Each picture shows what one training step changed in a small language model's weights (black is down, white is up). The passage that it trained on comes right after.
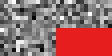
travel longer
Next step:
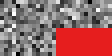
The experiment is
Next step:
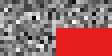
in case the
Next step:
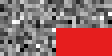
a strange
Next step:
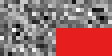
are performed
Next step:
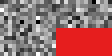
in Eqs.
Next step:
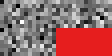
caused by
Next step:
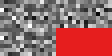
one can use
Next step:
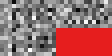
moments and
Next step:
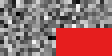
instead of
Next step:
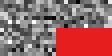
mounted on
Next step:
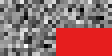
followed two
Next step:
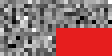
epoch from
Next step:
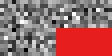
energy are derived
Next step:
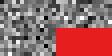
decaying behaviors
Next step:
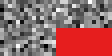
between late time
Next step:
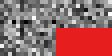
the free energy
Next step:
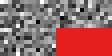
width of the
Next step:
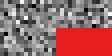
which determines the
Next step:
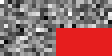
is the most direct
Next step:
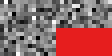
this temperature distribution by
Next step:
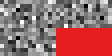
X-ray spectrum
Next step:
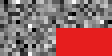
\[ \omega
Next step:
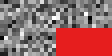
obtained from all the
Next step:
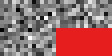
$H \to
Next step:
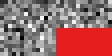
we can determine
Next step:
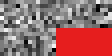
1c shows the
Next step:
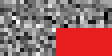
an obvious
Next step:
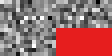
results. So
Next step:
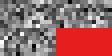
spin along the
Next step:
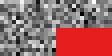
in Fig. 4
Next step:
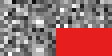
string theory as
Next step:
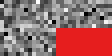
which was of
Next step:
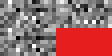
blue and
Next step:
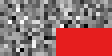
correct thanks
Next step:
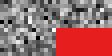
3D and
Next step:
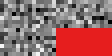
be probed
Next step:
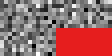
coupling between the
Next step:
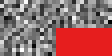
size of the
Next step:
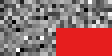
conclude that the
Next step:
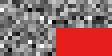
provided in the
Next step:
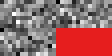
Lists of
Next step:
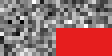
dynamic information of
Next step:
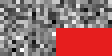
we have a
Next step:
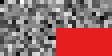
encode through
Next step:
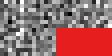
Consider now
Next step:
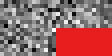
at a particular
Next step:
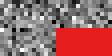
of such operators.
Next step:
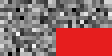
a bit.
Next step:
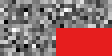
of K,
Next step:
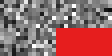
velocity of
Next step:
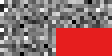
each Wave
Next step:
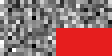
we consider the
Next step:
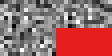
networks. We
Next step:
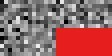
baryon number
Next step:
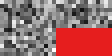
group. The
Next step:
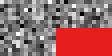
Figure 8, which
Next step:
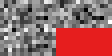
galaxies observed with
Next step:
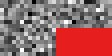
lower AOA
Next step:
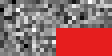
full detector
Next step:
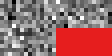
domain, since
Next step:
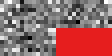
gate on
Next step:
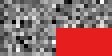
free particle
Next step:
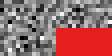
D$ decay
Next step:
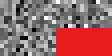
in \S\
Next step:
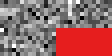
and making with
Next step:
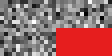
that cannot be
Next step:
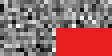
to room temperature
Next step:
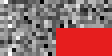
corresponding quantum system should
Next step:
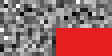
expansion with
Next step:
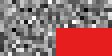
contributions only and
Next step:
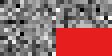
and 10, from
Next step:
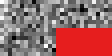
some experiments,
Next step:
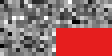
Nara University
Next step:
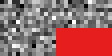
At smaller
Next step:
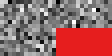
in either
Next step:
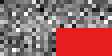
source is a
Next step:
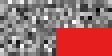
tst}, we
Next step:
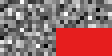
In pattern
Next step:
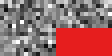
the phase diagram.
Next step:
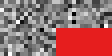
mode is not
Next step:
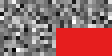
of false
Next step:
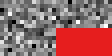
$\tau$, the
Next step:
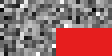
polarization of the
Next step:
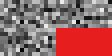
a knowledge
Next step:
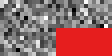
derivative $\partial
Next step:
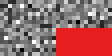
explain the sign
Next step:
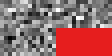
of Physics,
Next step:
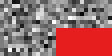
not evaluate their
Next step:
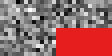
in a different data
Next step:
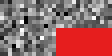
We defined a second
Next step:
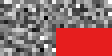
the SM
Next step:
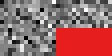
\int dA
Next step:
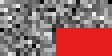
definition analysis
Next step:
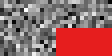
of intensive
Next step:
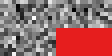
term and where
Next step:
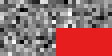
RSU will
